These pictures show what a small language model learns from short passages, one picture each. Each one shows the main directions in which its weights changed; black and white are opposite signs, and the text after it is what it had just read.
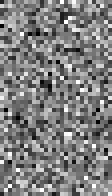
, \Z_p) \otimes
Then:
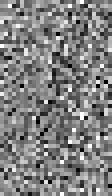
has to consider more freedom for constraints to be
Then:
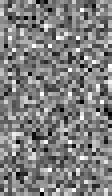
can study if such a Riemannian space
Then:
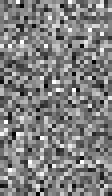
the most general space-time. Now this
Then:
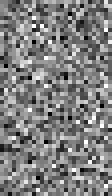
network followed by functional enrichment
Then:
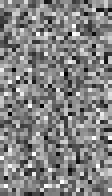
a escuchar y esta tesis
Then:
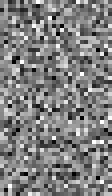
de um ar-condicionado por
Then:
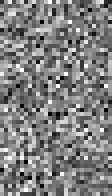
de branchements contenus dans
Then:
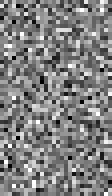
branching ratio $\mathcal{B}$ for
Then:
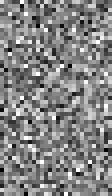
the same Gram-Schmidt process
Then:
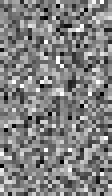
fermionic fields becomes Gaussian and so may be
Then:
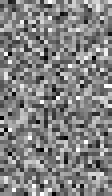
yang rendah terhadap
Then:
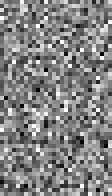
%where %$\parallel$ indicates that the
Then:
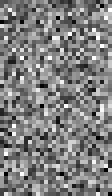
=0 \end{equation} for all
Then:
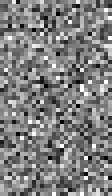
darsliklar va o’quv
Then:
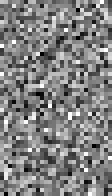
generate the inverse matrix. The generation function of
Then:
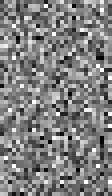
методы наблюдения,
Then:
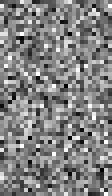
de uma modernidade que só teve
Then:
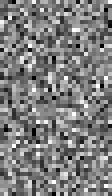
Feynman-Deser approach of
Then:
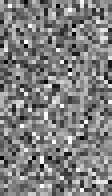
control signal $\bm u(t)$ that
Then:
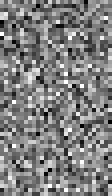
(2003) and Simar and
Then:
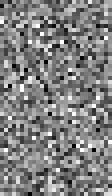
theorem, section $9$. We follow the
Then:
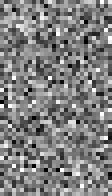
\noindent Instead of $V$,
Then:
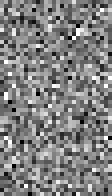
A word $s \in A^*$ occurs
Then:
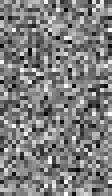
few terms (or indeed the first few
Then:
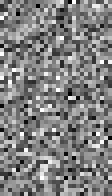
the final result. Figure 1 shows the stability
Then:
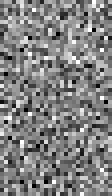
\end{align} The indices
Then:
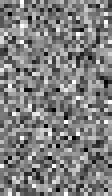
complexes $$\otimes_k:
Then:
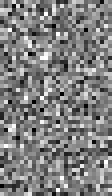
that algorithms operating directly on rectangles
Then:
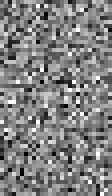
population are somewhat higher ($\sim
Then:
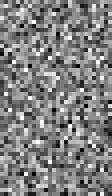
the exponential] The derivative of the matrix exponential
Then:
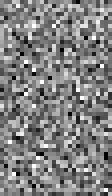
Anpassung der Materialien
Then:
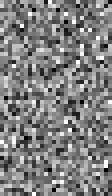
женщина предстает как
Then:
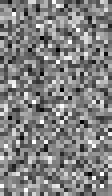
моделі підготовки
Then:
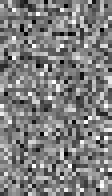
ichki ishlar organlarida xizmat
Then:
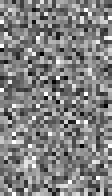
sog'liqni saqlash va
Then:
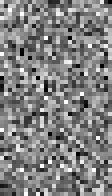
for the Archimedean spiral
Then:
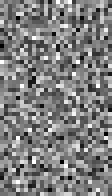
55 Эл. почта:
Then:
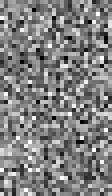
ҳисобланади. Шундан келиб
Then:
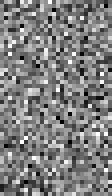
tomonlama yaxshi
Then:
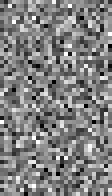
$, with $y$ taking values from
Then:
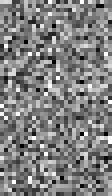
edição do projeto *O
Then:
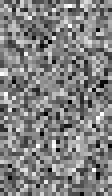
\section{Summary and
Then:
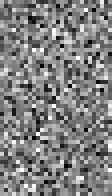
urug'ining jonlanishiga
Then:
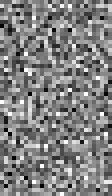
to flatten out, becoming
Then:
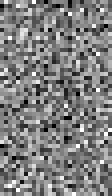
a function of topology and even under a restriction
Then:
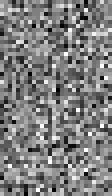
The refinement scheme is the same as
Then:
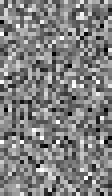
the description can be simplified because the second
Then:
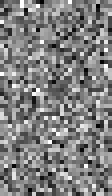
кожи. В экстракте
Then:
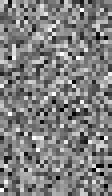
many eigenvalues even for complicated matrices and
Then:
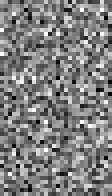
conjectures for all locally conformally
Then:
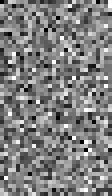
et une selle de chaque
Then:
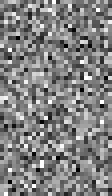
moyen sur la zone de
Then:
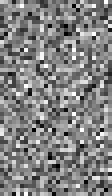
коммуникативной компетенции
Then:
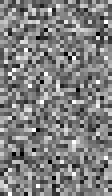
RJ, Brazil}
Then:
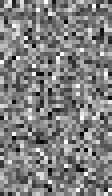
This article examines the medical,
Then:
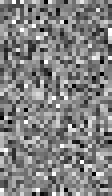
al.* (2008) estudiaron
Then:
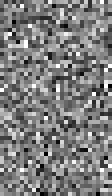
\cite{Ales16a}. In
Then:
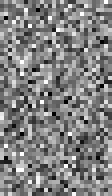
la frontière entre la
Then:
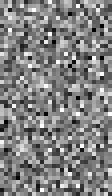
\end{equation} where the sum is
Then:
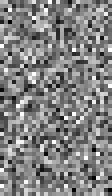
э.) характеризуется
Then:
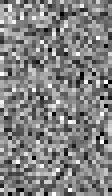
\small \Omega_1=\left(
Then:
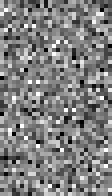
un morphisme $X_{0}
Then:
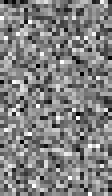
alternative to the Wilsonian Exact
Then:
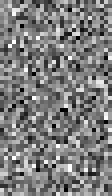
Hogar y familia Ocio
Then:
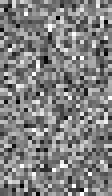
can get that $P(k)\sim
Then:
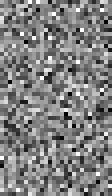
is closed under the standard Boolean
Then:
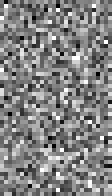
comunitatea sa,
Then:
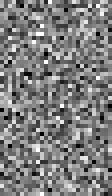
every $\lambda\in\R$ and
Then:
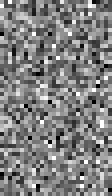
ва хизматларни яратиш орқали ўз
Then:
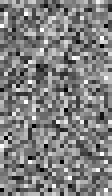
eigenstate of the field free Hamiltonian
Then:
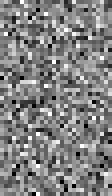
properties of the multiple $q$-Euler
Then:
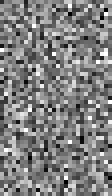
bistability effect, keeping in
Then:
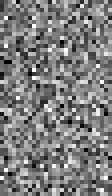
of displacements spreads out with
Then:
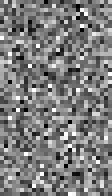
as follows: The situation with $a$
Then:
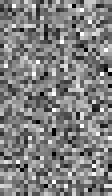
¹⁷ São duas as
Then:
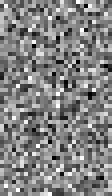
решений является одним из
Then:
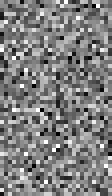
section. Thus, the induced map on cohomology
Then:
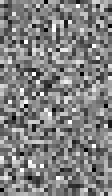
interpolation points with QDEIM
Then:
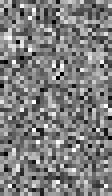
Katz-Gabber cover given
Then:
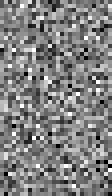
ação positiva em um momento
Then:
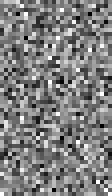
энергокомпаний по
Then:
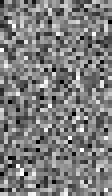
stands for the index of the Dirac
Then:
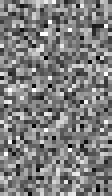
obtained by quotient forcing over
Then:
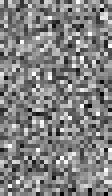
Since the usual pulse area theorem with the
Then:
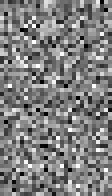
jarayonini avtomatlashtirish va
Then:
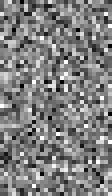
Ведь наш, данный
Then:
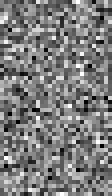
el corpus documental derivado de
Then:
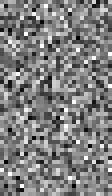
the renormalization group (RG).
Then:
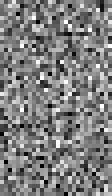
magnitude with same stellar parameters. It is
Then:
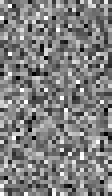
case of Proposition\ref{EP1}.
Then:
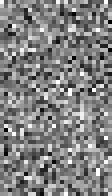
for Underground Physics, Institute for
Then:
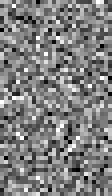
star formation region. It forms part of the
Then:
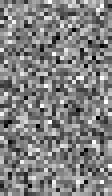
\rangle \end{equation} where we
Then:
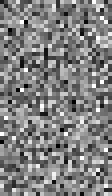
C.$ \end{document}
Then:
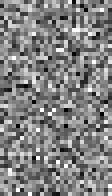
O'qituvchi, 62.
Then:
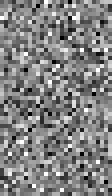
Natasha Hansen
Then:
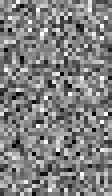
Nyugat- és
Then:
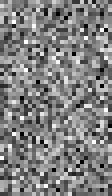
transport along $[0,1]$ from
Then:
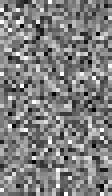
u qanday bo'lishi
